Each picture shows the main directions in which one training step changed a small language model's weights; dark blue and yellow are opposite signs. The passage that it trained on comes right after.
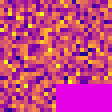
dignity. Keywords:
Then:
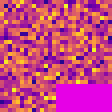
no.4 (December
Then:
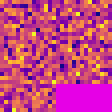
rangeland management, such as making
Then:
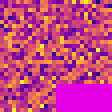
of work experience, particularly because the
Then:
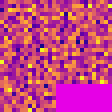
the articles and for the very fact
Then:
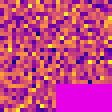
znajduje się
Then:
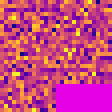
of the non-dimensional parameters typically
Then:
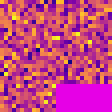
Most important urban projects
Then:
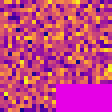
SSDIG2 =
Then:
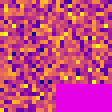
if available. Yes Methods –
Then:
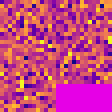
Caroline Tenório;
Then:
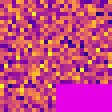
system. The development of such potentials is
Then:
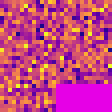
chipiurilor cu
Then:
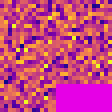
80/20 split ratio to
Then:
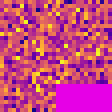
$p$ behaviour of the
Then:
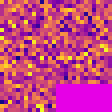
for $V^*$ and writing
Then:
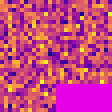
is the embedding map defined
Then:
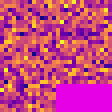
this theory lies in the fact that
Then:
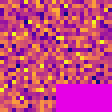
mass outflow rate per unit area
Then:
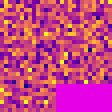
stopping criteria were -
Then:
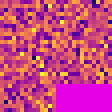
identifiability condition that guarantees
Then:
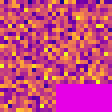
$\bftheta$ are profiled out
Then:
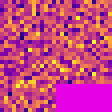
defined period e.g., 3
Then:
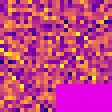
e afirmam ter
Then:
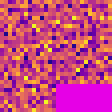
the occult sense of carved
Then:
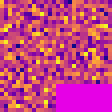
muvofiq shakllantira
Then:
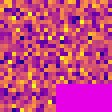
gauge, and that it is
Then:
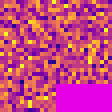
analysis of the legal norms observed
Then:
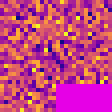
experiments. The couplings between first
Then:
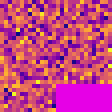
Pondaag et al.
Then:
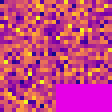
tank configuration. 1) Cover
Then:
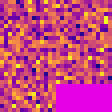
ega bo'lmagan
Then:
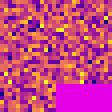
over multiple ($\sim 4$) shots within
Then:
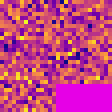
His research interests include privacy
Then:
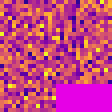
S, Prabakar J,
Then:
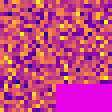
affirmative action law would force the
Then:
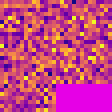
of base vectors to
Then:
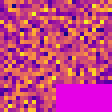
system. At the erasure probability that
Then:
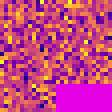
program diklat. Tahap
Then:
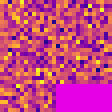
Hybrid cross-ply
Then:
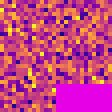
and $\psi_l$ denote the
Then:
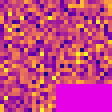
(1) costate;
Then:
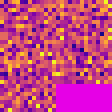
и к каким целям
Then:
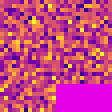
present in Fig. 5 the water
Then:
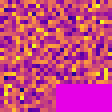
3$ for a given bin of final
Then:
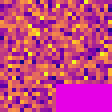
their interactions makes it a powerful
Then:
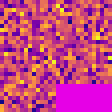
out of the ceramic
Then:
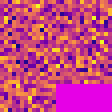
respiração após as
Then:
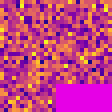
discuss the three-fermion state
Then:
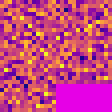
même de la Baltique
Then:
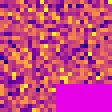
common element of the words
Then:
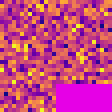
Misr, Ikki
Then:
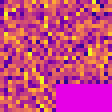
struktura i stampa se
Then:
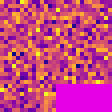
Xalq ta'limi
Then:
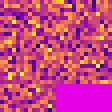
procedure that conserves its potential in
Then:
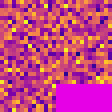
system has its own structure, first of
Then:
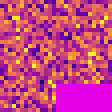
Satisfaction Please answer
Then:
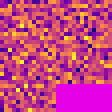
afetados manifestam
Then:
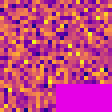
be re-scored from
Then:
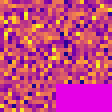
and development from urban
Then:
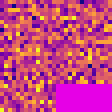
the polymer, it produces along
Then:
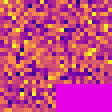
*CSNVs* In recent
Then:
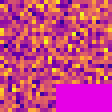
Maqolda ishlatilgan
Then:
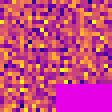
players are rational,
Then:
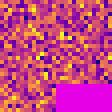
uchun uni oddiy
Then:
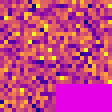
mobile manipulators have
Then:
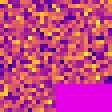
kabi. Ushbu
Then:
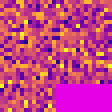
energy resources efficiently is essential
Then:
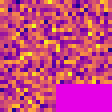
While the EO-ALERT
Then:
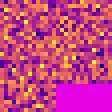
so that \begin{equation}
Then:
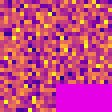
coagulation cascade and
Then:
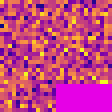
tonna, millimetr,
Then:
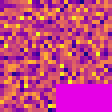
any real physical motivation, since
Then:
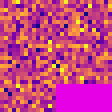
is now widely applied in analytical
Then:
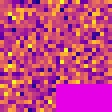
empêchant toute
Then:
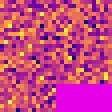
dataset were necessary. The
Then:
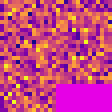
Training skills may not be
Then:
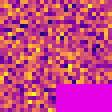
(labeled $|E_S
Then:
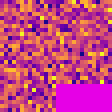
each particle. That is, the particle is
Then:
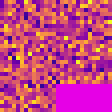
ekanligini inobatga
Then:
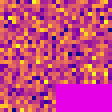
with local authorities, secondary
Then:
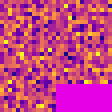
a unphysical situation. In
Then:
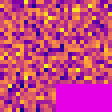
sovereignty and European
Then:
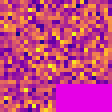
artificial intelligence
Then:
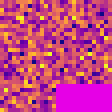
practical use of interactive
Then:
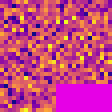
and contributes more than 60 % of
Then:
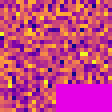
ground states, $\Phi_j$,
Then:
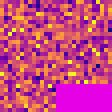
erros de medicação e
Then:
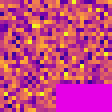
some mechanism that feeds back the
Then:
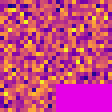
and so such data estimation is termed
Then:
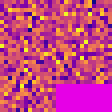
the Gaussian distribution. It was
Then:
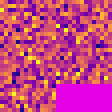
the shot noise, the other main source
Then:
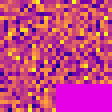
turli ijtimoiy va
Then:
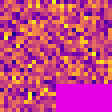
analysis Zamonaviy bolalar
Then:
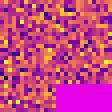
развился в: 24%
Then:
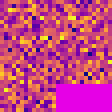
the first 18 months of the
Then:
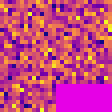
buscavam uma forma de
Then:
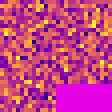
economic freedom and political
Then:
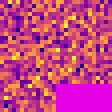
Druck. Die von der
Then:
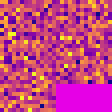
partition among the different types of
